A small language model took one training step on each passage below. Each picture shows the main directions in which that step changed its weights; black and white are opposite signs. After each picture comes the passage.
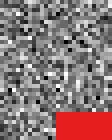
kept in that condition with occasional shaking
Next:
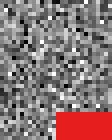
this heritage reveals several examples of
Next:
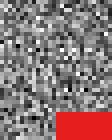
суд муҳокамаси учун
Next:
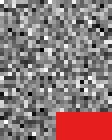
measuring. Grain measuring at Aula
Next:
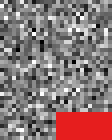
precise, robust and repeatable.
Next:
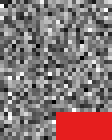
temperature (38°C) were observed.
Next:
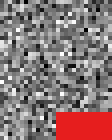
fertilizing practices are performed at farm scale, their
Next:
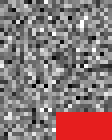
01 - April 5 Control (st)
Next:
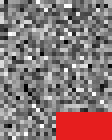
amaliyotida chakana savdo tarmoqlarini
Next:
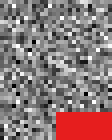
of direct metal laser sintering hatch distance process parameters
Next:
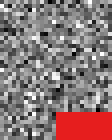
that NH_4OAc in AcOH
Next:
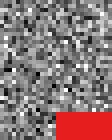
oshirish uchun kreativ va zamonaviy metodlarning rivojlanishi
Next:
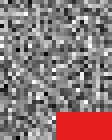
pueden modificar la morfología de los
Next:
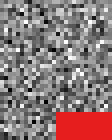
AEGL-2, representing a
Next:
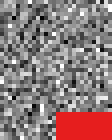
que a prática de lutas teve
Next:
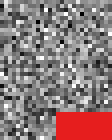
iqtisodiyot fanlari bo'yicha falsafa doktori
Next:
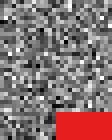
two-component equation similar to the Dirac
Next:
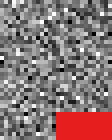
flexibility. 1. Introduction 1.1.
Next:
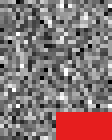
the last representatives of the Timurid generation,
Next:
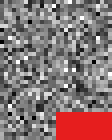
teachers' response on the development and provision of
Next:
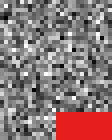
não implica rigidez absoluta,
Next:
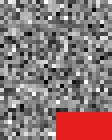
18: The images that illustrate which visualization concepts
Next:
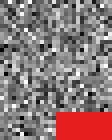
de modelo de negocio circular y
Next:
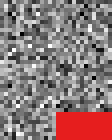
billion in 2011 with an estimation of
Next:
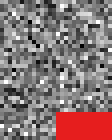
та авторських прав на музику,
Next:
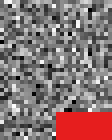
and histological descriptions confirm that skin is a
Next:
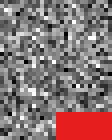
in the region to remove the confusion and
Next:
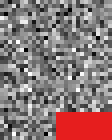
savolga turli nuqtai nazardan
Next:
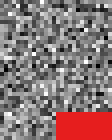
a stress of 50 MPa and more, when
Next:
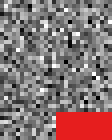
used to design Camunda Forms. There is
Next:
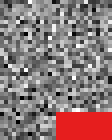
CD'nin eklenerek
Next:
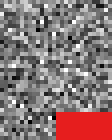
(%) Respondents Cumulative %
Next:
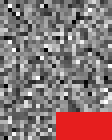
based on product manufacturing aspects. The most promising
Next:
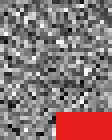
va tarbiya berishdir. Oliy ta`lim
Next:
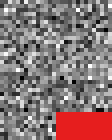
from viewing data, extending Latent
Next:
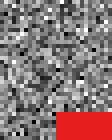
line, it is brilliantly stated
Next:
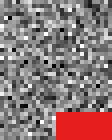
strip cropping increased with increasing strip
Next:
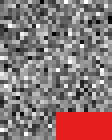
primarily focused on hypothesis testing, discovery
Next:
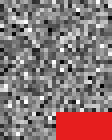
functioning. Sahelian vegetation is
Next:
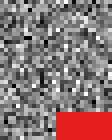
fell on the instructional level in comprehension,
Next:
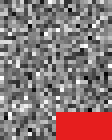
our efforts on Kueue due to its
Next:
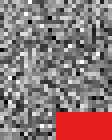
Respublikası aymaǵında egiw
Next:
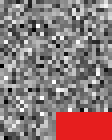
в основному виконують литкові
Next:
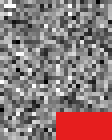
Oybek Raximovich, iqtisodiyot fanlari
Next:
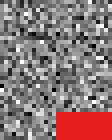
to work with a variety of pneumatic and
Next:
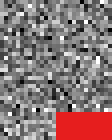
and learning objectives 3, 4 Oriented
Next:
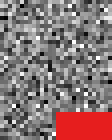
of spectrophotometric determination of the
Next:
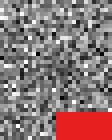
Buku Ajar/Teks
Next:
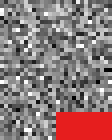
U., Ogugua, I. J.,
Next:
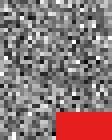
hyper endemic area with a prevalence of
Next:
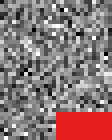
seus elementos fluem e transbordam
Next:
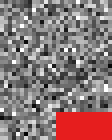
estomas. (2) Desarrollo del
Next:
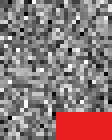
loop to transfer heat from the thermal system rack
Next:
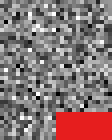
ma'naviyat urug'ini
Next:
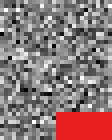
patterns and relationships within extensive datasets, can increase
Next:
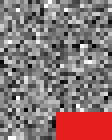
образовательной среде вуза
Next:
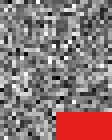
the question regarding the distance travelled by the
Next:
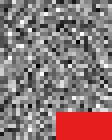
floración), DM (días a
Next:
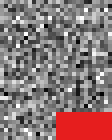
Sustainable Development - World Economic Forum -
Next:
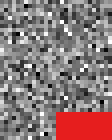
velocities were measured at two locations
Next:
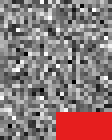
simply because they are the closest person to them
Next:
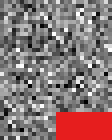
IAQ conditions are strongly dependent on
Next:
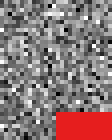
Lee, *Eur. J.
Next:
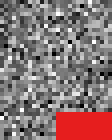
das exigências técnicas pode contribuir para o
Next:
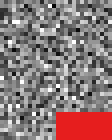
small and medium enterprises (SMEs) in
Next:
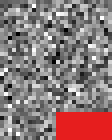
the steam volume in the boiler gets
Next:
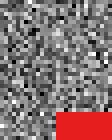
Huquqiy davlat – bu huquq ustunligi
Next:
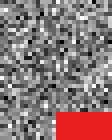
L. (2016). How LEGO built the
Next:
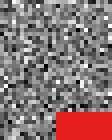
higher net benefit based on customer preferences
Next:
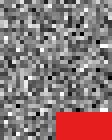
early death of the males means less competition with
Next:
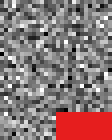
kept for 48 hours to ensure attainment
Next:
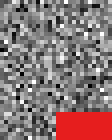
be activated. To emulate both communication
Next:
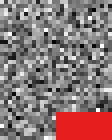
Women. INTRODUCTION Humans
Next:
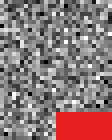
Figure 11: Portuguese collections in
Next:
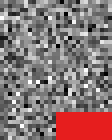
called the south pole. The set of all
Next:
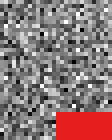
Flowchart Fig. 2: (a)
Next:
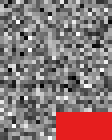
мощности \ 175 Объявления
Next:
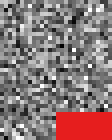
to bespoke designed fitments,
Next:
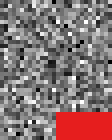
naar opleidingsniveau van de
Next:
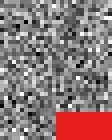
exponential strain development along the fibre
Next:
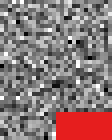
migrate to London, specifically... they
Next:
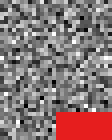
al tiempo. Cuando ella cante
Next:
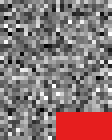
usually boys ten years or over (never
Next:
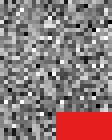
de tratamiento de agua no están
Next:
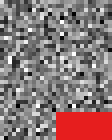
aids. It explores two aspects: the
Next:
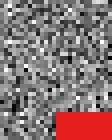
kreditlarga nisbatan darajasini
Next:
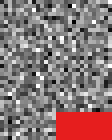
method of Avula *et al.*
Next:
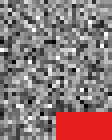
A.Navoiy nomidagi O'zbekiston milliy
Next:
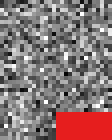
reproducibility of the experiments was tested
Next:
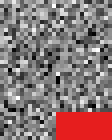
perspectives of kindergarten teachers. Dear
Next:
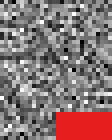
space propulsion, control and diagnostics of
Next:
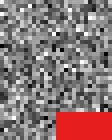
coherent Hycham Aboutaleb is
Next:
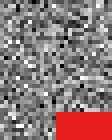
essential part of preformulation and formulation development processes
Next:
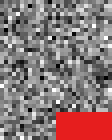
the idea that firm leverage variable affect
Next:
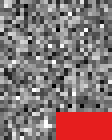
veriler, dünya çapında çok
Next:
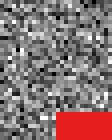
necessary energy resources to economic sectors and the population
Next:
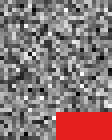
sites have been sampled to date, yielding
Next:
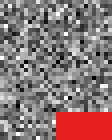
mg/l Ammonia mg/l
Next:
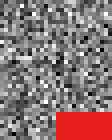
that the women cannot stay with others or even
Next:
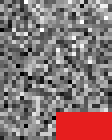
another, independent type of experimental event. Furthermore, it
